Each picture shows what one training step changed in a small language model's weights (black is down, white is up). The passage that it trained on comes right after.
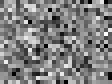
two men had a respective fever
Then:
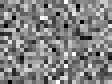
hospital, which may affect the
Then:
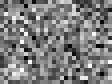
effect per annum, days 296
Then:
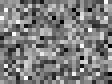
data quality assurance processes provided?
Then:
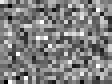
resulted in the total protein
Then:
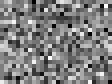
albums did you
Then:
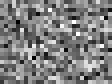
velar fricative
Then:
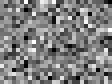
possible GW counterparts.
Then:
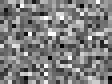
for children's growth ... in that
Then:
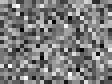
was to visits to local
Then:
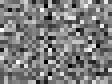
reduces the detrimental effect of
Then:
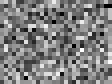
text for religious professionals?
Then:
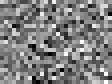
acid (B) g :
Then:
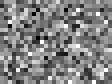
Methotrexate, and
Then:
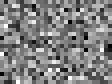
set between 1 to 68 to determine
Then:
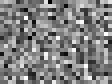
you have to reduce the number of
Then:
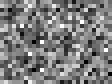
Full Form AC
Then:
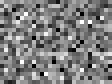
school heads for improved school performance.
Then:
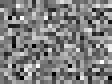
into those of the host Member
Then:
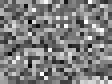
the corporate world and Government agencies
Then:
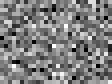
tissue engineering due to their
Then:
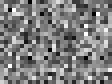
Paradise, according to
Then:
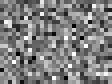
ratio must be in the range of
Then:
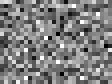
it needs to be able to
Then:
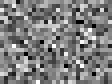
their educational process, so that they do
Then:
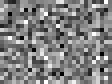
and decision factor in order to highly
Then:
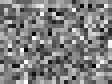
are marked, and the transformation
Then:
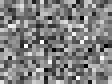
soft-tissue wounds
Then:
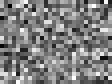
the flint and chalk building remains
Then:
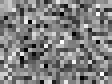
is not available to the body's cells
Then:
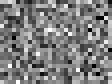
as shown in the right side of
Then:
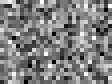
developed methods in this work, and the
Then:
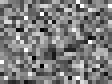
topics draw on learners'
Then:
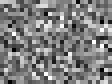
to a great level”.
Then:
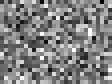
settings, including the transmission
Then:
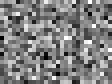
their generic names and reducing the
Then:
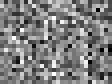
learners get on well with the
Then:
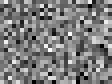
results are similar to our research. In
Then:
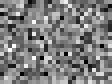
\end{aligned} \quad
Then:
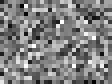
classroom, should not be directed
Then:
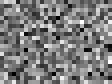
group were liquids. The
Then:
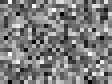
and KEK. Furthermore, given
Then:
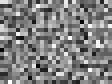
and specificity values at the optimal
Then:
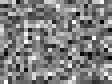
the presence of microorganisms, being
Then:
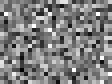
structures are visible in Figure 2
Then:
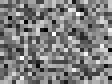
be written as,
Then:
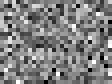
valid, and efficient measure of ego
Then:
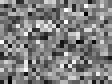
the two-month follow-up
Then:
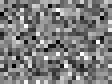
phenotype is female, the
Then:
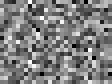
science of human experience and behavior in the
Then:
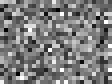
instrument (DMI) design.
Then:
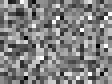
do not generate revenues while still
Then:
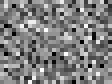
It provides a unifying framework for
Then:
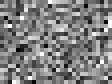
and quantitative determination of viral
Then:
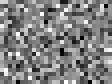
methods alone. As a result,
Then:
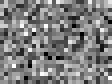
derivation of how the operators
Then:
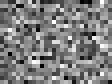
of forensic litigation
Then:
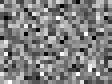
excl. weather delays).
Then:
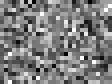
land and insurgency in
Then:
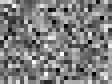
canine and other wild
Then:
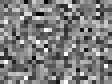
information takes place. A survey was
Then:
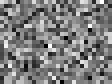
high molecular weight, such as
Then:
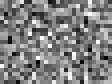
4d) a heap of very
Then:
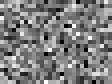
# 4.2 shows the
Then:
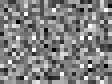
operation. Figure 5. Simplified
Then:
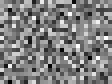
download which can be
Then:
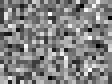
by preparing dilute sample of
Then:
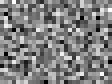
food culture. Review of
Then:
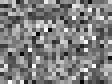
the implications of climate change, and
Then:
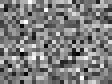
people who are not allowed to see
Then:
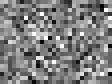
pattern of their family she should have
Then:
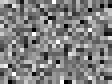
shown by private players. Social
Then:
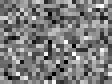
for teacher certification programs in
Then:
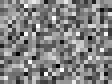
of sodium content greatly reduced
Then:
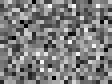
was synchronized to the MIS
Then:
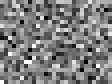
that such kinds of prayers
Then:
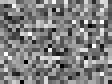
an invention without a textual
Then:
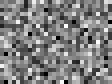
corroborates stating that
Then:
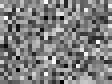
Moisture Storage and
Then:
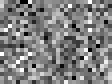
(WiP) paper introduces
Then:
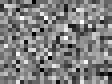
of the wastewater samples from
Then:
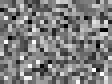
some cancers. They are also
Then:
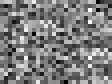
the design research process, especially when it
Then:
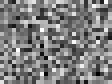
and published data, confirming
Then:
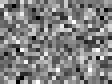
filled with gravel of
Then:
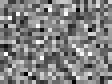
observed inconsistencies in the
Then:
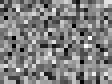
obtained from the author on demand.
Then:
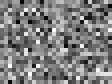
agent and in classification of Hansen
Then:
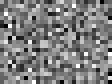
In a stationary and
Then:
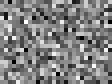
promotion. At the same
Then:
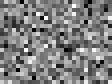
deeper misalignment
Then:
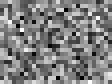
registered traders
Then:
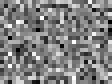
into ablative laser and
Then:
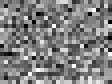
larger scenario, that took place
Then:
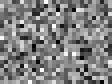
NfExp helps to develop
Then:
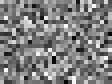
the oldest and most recent image.
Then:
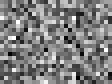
format: Yes/No,
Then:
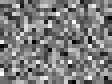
with 24 attributes.
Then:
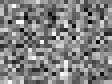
model is good fit. Table 1
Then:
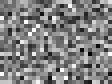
a single Arduino
